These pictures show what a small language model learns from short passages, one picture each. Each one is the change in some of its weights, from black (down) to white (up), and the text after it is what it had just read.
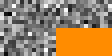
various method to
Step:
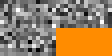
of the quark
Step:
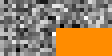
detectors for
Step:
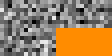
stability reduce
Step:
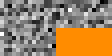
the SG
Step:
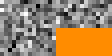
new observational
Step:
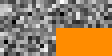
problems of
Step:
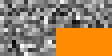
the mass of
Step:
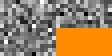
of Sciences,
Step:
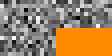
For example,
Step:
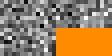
of temperature on
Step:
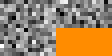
model of a
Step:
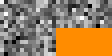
avec les
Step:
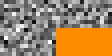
the past
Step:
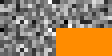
reporting information
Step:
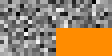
two ways:
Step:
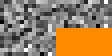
ser aplicado
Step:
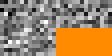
the Danish
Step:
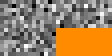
center on
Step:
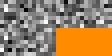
colonize the
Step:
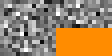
Y. y
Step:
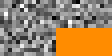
the passive
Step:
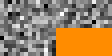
places them
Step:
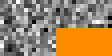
na samom
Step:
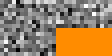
39 compact
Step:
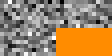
factor of 20
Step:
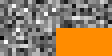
communicated in
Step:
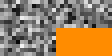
the fact that not
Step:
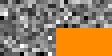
de Gupta
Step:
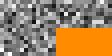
A New
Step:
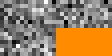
decoded by
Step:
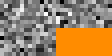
weight between
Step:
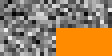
of static
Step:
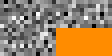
гості та
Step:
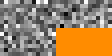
short time to
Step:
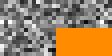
for generic
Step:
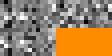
more apparent
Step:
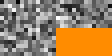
fit using
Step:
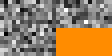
and Group
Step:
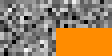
energy is counted
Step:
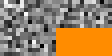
is big
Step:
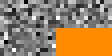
was taken as
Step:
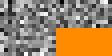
field lighting
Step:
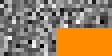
has to look
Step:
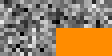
provided by
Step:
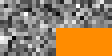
The rationale
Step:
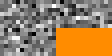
addresses and
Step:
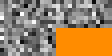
in Ober-
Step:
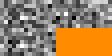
a highly
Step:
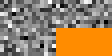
zero and the
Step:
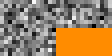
a veces
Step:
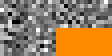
represents each
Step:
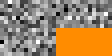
shows the two
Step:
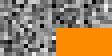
mo lang
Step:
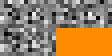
is a similar
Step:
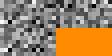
in reducing
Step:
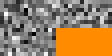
the chances and
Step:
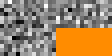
only 11 of
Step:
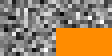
features of
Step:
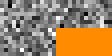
forces to
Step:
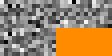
before the
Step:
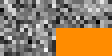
of informed
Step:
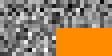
the context of
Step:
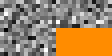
regimes over
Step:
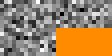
initial state
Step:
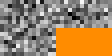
image file
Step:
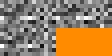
as in the
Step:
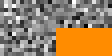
the borough
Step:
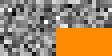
Recall values
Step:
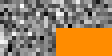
European level
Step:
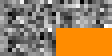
a intervenir
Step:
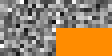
statistical test
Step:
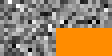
reducida a
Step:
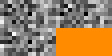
but with a
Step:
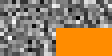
tool are
